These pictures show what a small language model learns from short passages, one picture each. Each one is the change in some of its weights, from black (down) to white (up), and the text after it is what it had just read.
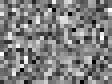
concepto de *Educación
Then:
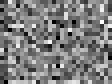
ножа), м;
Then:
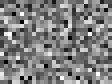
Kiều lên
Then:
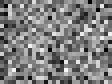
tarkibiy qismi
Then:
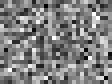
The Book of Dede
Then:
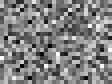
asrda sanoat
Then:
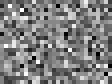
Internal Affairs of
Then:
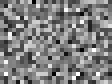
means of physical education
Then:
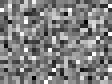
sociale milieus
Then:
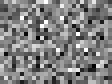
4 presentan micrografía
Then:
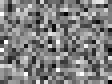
que persona, es el principal objetivo
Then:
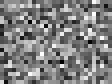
situación de acoso? El
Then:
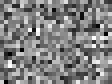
of methods, tools,
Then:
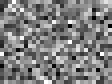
Goh to'zarman /
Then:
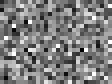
обґрунтувати умови
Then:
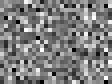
tilning elementlarini tuza
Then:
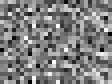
инновационную систему.
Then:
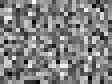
ҳаракатлар давлат
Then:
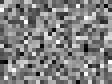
determina mediante un proceso de
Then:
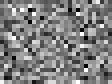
fondamentali per la governance
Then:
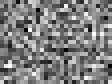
comptables des activités
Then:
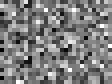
жінок першого
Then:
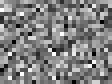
faqat maxsus sharoit
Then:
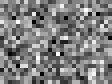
experiențe ce pot fi
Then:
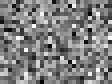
поставок, ведения
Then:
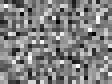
в ЕС и за его
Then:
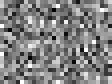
soning oshishi, zamonaviy ishlab
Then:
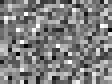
в європейському
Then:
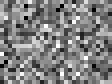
uchraydigan vaziyatlarni
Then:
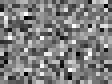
avalia os conhecimentos
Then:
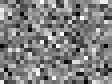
zanjirini yaratishga xizmat
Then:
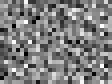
має плодове
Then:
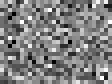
oʻzgarishlar aks
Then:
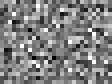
Estado, pero con cuatro
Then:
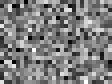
Achmad *et
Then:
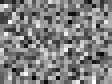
Поэтому эти
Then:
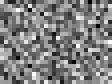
личного опыта или
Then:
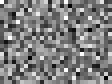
criminologists, legal
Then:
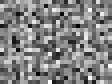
билан боғлиқ бўлган
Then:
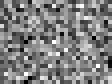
untuk daerah kering
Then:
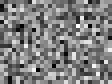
de menor porte, é
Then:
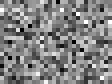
direitos coletivos, como
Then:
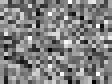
пропаганде, и
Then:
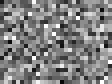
TRADITIONAL AND
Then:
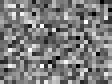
som deltagare för
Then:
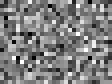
shows that, for all
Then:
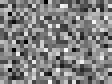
ESA Sentinel
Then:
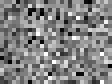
va tarbiyaviy tadbirlar jarayonida
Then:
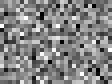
booleano “AND”.
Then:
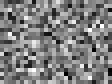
la compétitivité des
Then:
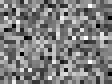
обучение, цифровая
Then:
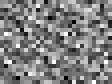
Ушбу мақолада
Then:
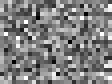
оружие. Таким
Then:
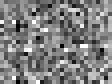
и торговлей
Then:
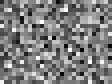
alumínio (Red
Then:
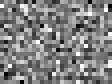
ilmiy asoslanganligini, amaliy
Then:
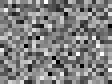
2. Usmonova,
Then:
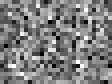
der te verkrijgen
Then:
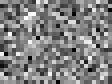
is vereist? Men
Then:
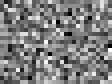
компетентность представляет
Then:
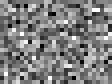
(Unermb), una
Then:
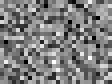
қилиш усуллари
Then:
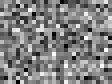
aumento de ansiedade,
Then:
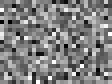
актуальні питання,
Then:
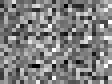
xil qahramonliklar
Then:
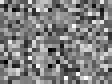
mostrados no Esquema
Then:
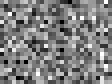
роботи слугують
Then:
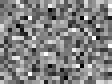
хизматларни олиб
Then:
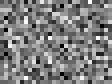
by [WordPress](#)
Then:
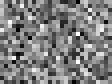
парчаланиши учун
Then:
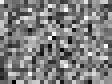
medicines through the qualification
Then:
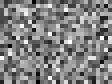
as ações podem ser de
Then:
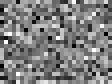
utilisée et a pris une
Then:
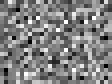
podrían ser resumidas o
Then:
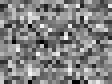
sus allegados, por un
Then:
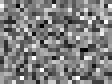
міграцію населення,
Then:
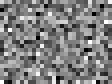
pengetahuan yang
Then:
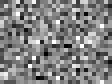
И ЮЖНОГО
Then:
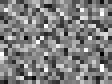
önce, kapısının sağ
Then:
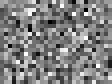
yang ada dalam lingkungan
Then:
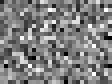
va sellyulozaga
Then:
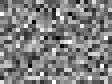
aprendizagem de espanhol por
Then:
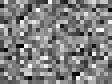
tão livre, tão
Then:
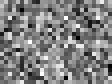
a principal queixa observada
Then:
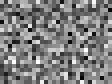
sonar cuando suena el
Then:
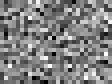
darhol xabar berishi
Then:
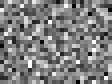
Boce za piće
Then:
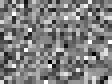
dissocier la mobilité
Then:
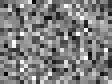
*Note su alcuni
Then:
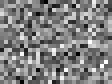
por uma equação na forma de
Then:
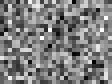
ao mesmo tempo *ver* e
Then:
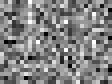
ko’pdir, shu
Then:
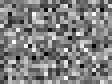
O Surfe, a
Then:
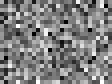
com indicadores educacionais.
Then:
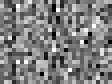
mos ravishda o'quv
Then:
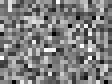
agama Hindu hanya
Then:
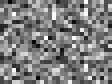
відмінності між мовними
